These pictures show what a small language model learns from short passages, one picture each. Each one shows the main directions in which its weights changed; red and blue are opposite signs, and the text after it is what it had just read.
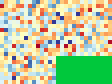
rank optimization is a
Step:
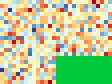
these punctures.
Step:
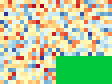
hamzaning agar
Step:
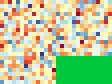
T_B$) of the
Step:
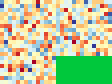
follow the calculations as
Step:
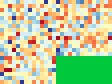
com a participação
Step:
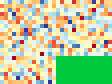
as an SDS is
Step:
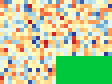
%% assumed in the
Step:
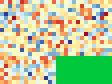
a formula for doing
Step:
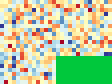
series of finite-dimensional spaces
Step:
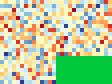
of \cite[Theorem
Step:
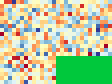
ro'yxati va
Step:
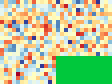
– Москва :
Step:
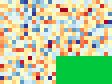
can be interpreted as the
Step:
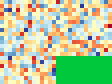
KMQAT more
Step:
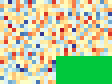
Use $D$ to
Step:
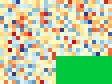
onları terk
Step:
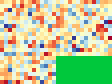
proof of Mostow's
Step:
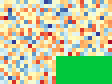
is minimal among all
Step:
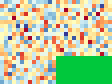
upon substitution of
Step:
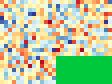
lower bound hints it may
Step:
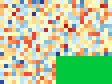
in order to get an estimate
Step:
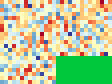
$A$ is the
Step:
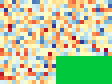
Now introduce the function
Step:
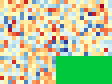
звіт про
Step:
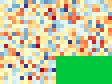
and consider two splittings
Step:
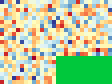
Interaction Across
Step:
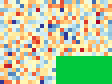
methods. We would like to
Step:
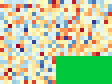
into $k$ equal
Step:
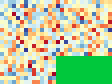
For QED, this
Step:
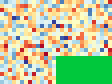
preservar imagens
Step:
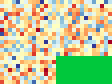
studied by Richard
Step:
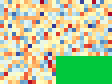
esquerda, a
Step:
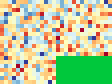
position. However, in
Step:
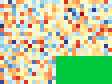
main engine of our
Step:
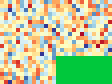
One attempt to
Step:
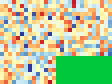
and does not have enough
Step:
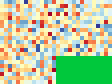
to a polar structure.
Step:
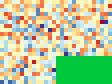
partial $n$-monoid
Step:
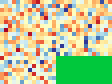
matter, $\rho_0
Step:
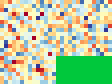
perquè té el
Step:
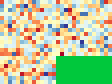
of state explosion,
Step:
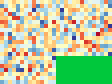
let $p \in
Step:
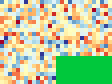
a common boundary.
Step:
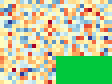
duality violation effects
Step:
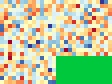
dus de groep
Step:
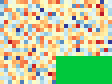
as values obtained for other
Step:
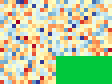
e escritos,
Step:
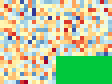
and can be used to
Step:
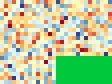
qilib oladi.
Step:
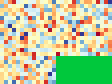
Phillips ve
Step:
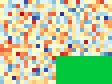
has a detached
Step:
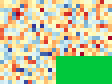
discuss Einstein
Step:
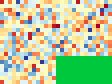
Dessa forma,
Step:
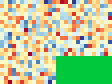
to a certain fraction of
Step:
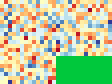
equilibrium distribution
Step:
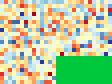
Il est ici
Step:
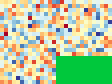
criterion. The
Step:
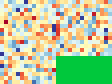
концов балки
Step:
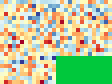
have a classical action on a
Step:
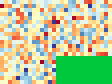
directly construct an
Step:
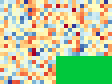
información de su
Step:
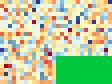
which each rise gets
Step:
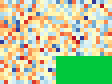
e interação, 12
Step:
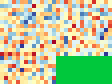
the innermost edge
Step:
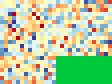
planets scaled by
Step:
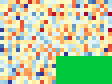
for field values at the
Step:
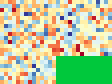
of the tomb of
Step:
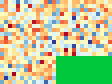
$R^2$ values
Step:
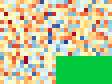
come from QCD
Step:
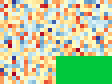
threshold is
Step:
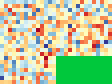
existence of such a basis
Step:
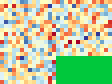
a lower scale bound.
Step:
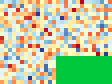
обыденности и
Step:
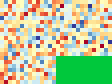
we can also prove:
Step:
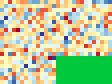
качества жизни
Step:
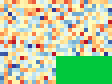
we consider periods of time
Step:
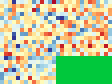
basis of $\bu^+$.
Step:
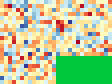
also provide a lot of
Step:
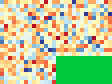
for the transverse case shown
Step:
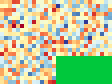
near-nodal gap
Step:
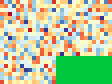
connected to the potential is large
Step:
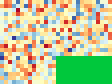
contain $\gtrsim
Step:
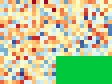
defines the Hamiltonian
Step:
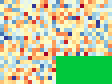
would presumably
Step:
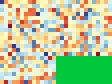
has been extensively
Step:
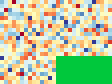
statistik. II.
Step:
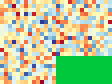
spite of this, normal
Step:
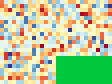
are found. We have
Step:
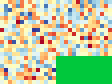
of the proposed hybrid
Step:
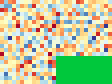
the particle level. We therefore
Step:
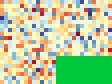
side can readily be
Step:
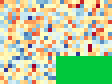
«О защите
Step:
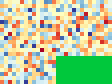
vast, yet
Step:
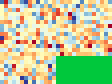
\end{equation} the
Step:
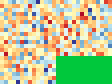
studied the influence
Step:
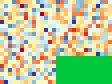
\partial_i u
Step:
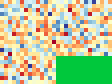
paper focuses on
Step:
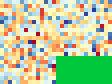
there exists a unique function
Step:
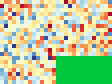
their Taylor series
